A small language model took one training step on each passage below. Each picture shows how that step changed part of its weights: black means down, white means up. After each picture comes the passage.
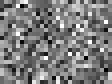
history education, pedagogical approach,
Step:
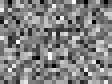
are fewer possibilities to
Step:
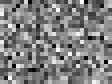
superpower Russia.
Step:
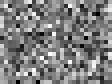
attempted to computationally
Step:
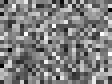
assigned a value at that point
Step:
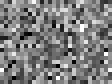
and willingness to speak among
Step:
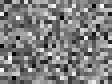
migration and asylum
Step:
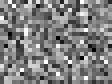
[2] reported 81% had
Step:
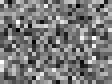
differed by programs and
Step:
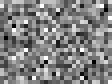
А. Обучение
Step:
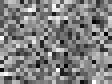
I hypothesize that
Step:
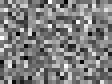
sensibles seront-elles
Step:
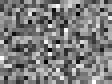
filtering noise which could be
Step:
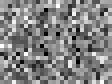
both ADC modules
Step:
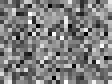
15 minutes. The solution was then
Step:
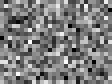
clustering limited to the
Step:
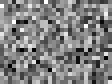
The main socio-economic
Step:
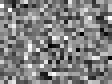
using a 7-day gap
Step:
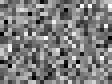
accuracy. In summary,
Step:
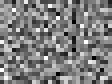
data obtained from household
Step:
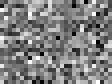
Futile Quest for
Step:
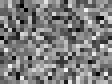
delay time in load supply
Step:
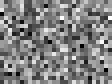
la que si los centros
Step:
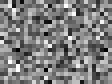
to the children.
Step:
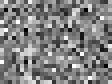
dat die voorraden
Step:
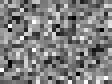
is underrepresented. In
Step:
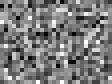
that can measure public attitudes
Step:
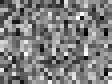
in the country are obese which
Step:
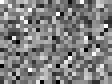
amal qilar ekan. Ular
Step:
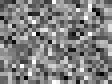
The total number of the drugs
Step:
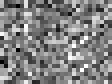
practices are developing to support
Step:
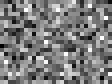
surge o Registro de
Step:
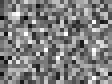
ilmiy nashrlar
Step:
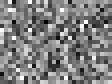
in fNIRS data
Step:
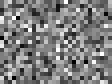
ICU admission, and
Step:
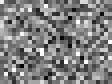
старшего научного
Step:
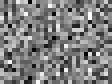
Company, nas
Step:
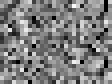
ва бу борада
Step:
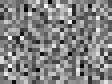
de datos en una firma de
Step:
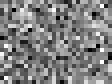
muammolar, xorijda
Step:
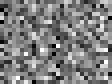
Цюбик М. М.
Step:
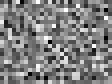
sparked a lively
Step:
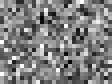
and time procurement management
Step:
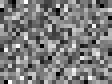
normalar, iygilikli
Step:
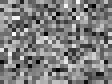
lead to a treatment plan that may be
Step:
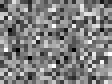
data processing used univariate
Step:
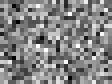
pra você mostrar
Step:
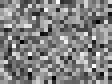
histórico y cultural.
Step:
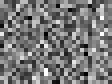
PROMAT Basım
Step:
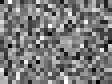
In spite of this, markets
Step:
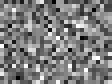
from the collected demographic
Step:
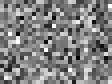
organize the child's
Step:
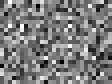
during the years of independence, about
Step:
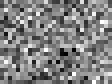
údajov a
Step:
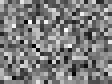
thermal properties and stabilities
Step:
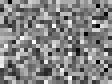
with the text 'Funded
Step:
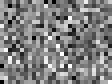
the 5 years lowest at Rs
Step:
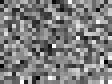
// Ілюстрований
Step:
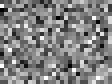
va malakalarni rivojlantirishda
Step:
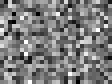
in the form which are not
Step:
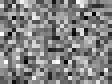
tu buen deseo y
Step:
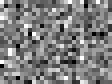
that are to extract features from
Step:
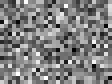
of engineering applications including
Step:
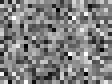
resurslar (moliya,
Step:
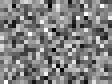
A dengue é um grave
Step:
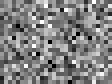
estimate when model assumptions
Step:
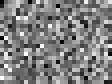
de Psicología
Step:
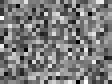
increases during the climate
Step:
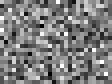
K. Pappa¹
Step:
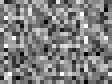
da sala de aula
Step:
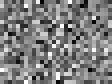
normal instances are far more
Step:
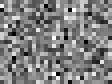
minds fail to reach
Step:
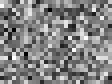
implementations of ATL
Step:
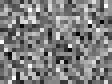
lifetime of the concrete
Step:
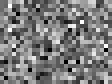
or watering. While
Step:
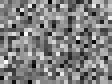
a comunidade escolar,
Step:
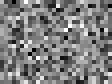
Va bu voqealar
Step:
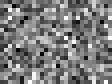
pada perlindungan dan
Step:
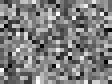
If workers think their
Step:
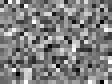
healthy adult donors were
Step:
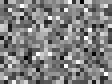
A. Average Void
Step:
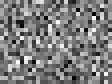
of the quantity defined in the
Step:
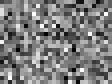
has resulted in the progressive
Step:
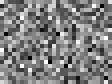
the superconducting state,
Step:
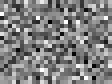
to optimize transmission resources each
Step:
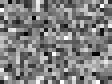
transformed into much more reactive
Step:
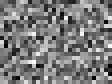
Nelson, J., &
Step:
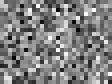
de tecnologías
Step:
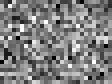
using a four-point
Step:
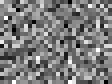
k-space according to their
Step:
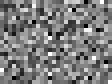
and frictional velocity.
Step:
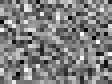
were optimized. Taguchi
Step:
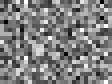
talablari asosida,
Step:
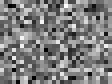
represents the probability that
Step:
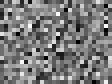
the world. In addition to
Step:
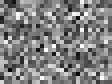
ayni vaqtda inson
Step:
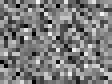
effort to assist educators
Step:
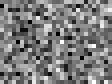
demonstra permanências e
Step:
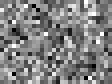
reforma administracji
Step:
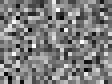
which winds up the
